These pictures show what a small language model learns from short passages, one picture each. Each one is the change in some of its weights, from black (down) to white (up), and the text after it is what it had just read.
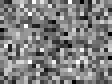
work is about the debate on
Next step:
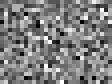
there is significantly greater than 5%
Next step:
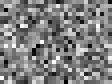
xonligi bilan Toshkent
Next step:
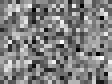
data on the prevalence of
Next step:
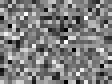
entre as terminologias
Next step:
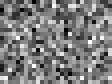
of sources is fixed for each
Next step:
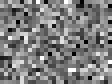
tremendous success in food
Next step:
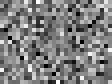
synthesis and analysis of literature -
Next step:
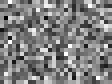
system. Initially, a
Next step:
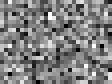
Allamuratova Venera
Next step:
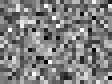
of the article has formulated her
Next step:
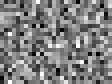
1. INTRODUCTION
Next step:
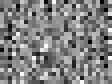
patients in terms of constant score
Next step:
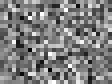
nuqtai nazardan
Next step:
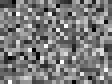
ijtimoiy jihatdan
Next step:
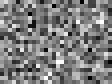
переході від
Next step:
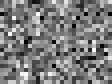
the dendrogram)
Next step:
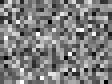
yaban mersini
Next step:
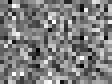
with increase in concentration. The values of
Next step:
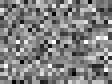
in-situ scanning
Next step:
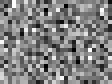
– literature data, red – new
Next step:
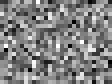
they variously argued that
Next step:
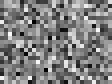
string by machine
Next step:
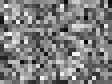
milliy o'zlikni
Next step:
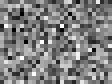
an optimization algorithm to
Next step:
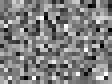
словом, делает
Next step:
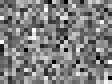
effect on either the total observed load
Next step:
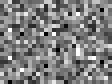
boshqalarda faqat
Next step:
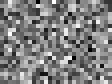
can be defined as a modeling
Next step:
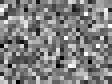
alunos, tornando-se
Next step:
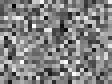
seis y otra de
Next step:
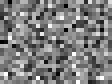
omzetcijfer niet
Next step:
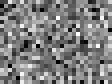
New Innovative Services’
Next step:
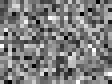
is the moment caused by the
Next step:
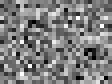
170 beats/min. The
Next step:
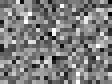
obida yuksak
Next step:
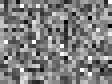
13 Have you ever experienced
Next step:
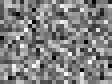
of the issues facing old
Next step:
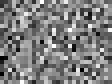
termos; 6) criar
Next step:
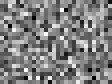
in cui abbiamo
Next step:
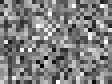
section, we noted that all three
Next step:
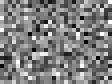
stretch the fabric and
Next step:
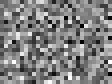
on the use of evolutionary
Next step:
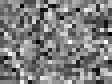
elga nasihat qilish
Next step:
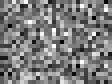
implica todo un
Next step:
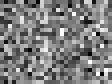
солдатом своей
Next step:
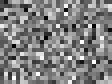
use of bevacizumab
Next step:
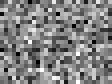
this framework in eradicating
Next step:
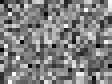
the user group best. Results
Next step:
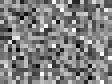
playing according to the role,
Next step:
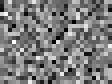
in India). Wheeler
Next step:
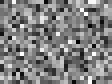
Sciences, Associate Professor
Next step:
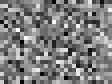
fillers - perlite,
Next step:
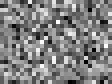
and firm Financial
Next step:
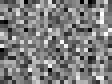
равишда яхлит
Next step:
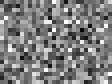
a importância de se compreender
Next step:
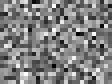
the syllabus, and
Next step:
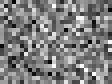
the largest module, in
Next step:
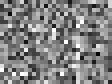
2009. Laboratory assessment of
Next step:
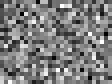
redução significativa do
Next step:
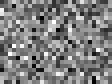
value of the brand. The
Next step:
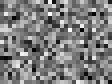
adsorbent with the
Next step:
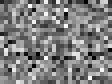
bosh... Ki uch yil
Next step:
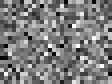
firms after privatization.
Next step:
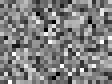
white dwarfs, but
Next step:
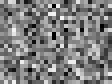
km$) Auch in dieser
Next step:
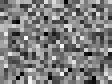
with following options: Number
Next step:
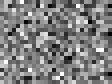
права і свободи
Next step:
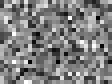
and Dashcam) By
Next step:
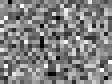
tritt in der Perspektive
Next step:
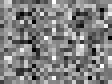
the temperature while fermenting the
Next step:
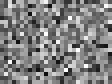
*T. occidentalis*.
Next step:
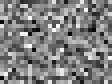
Industrial Internet of Things
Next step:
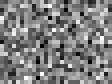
кг)га ва IV
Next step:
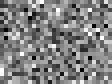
yaratish ta'lim
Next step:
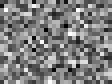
to audio data, with an
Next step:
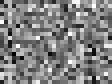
and the mould was placed
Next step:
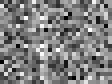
para melhor acessibilidade).
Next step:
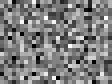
Figure. 5 [7]. Once
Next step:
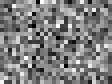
for treating chronic cases of
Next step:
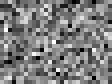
du projet, la plupart des
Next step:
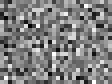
have resulted in infiltration
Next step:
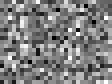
the loss of objects from the
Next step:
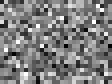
the bed bed Referred
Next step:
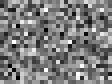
viability, apoptosis and
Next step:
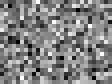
ICT devices, concentration of
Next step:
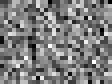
of underlying force field⁷
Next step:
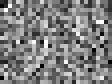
спорт вазирлиги
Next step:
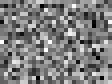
and quantitatively with the
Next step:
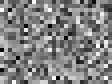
в создаваемом
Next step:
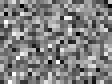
and reactor building.
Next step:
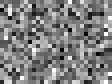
a Professor of International Law at
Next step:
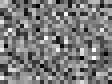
No Hypothesis Result H1
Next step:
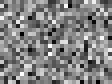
Pulmonary Medicine
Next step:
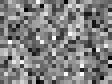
and overall performance in the
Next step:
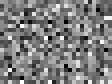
Clientseite durch die
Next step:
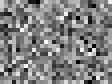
C, Rafi M,
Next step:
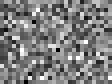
ko‘paytirishni va
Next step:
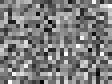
Plan period. Over 150
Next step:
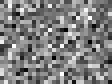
in the entire country. This
